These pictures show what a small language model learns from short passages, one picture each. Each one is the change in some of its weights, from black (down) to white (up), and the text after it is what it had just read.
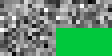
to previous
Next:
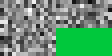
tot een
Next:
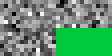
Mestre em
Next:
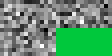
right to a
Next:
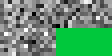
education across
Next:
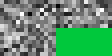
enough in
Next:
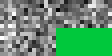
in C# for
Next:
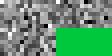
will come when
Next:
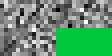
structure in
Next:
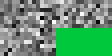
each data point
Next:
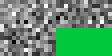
Development of
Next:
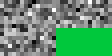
sampel dan
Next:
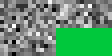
and mixed
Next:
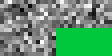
methods designed
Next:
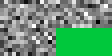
i e j
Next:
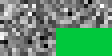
and digital
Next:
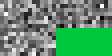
file is
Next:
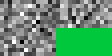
an identification
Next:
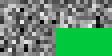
the management of
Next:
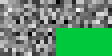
was placed
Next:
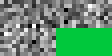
acerca de
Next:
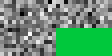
decisões da
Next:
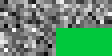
phases with
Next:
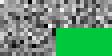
not make
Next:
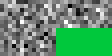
therefore designated
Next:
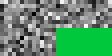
represents the
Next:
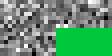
data was generated
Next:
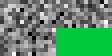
the state of
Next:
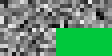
la distance
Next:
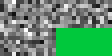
of intensive
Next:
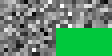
samples) for
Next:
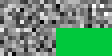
the users,
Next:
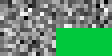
model CG model
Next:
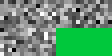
the network
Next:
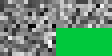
species. The
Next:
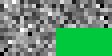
were using it
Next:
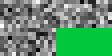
is no integral
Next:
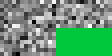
i dop.
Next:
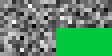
the MSE
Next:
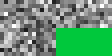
and helps
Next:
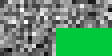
tool but also
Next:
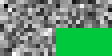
to buy
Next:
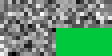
this assignment
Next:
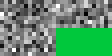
This gap has
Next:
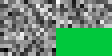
cas des
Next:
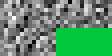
privacy but
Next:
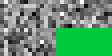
materials, which
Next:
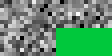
the Ganss
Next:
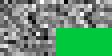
uma maior
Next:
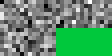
period between
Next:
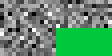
Figure 6:
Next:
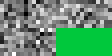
base de
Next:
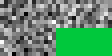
influence of
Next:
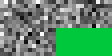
de distribution
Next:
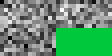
sand can
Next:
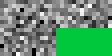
the involvement
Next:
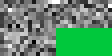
trained and
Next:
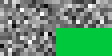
allow to study
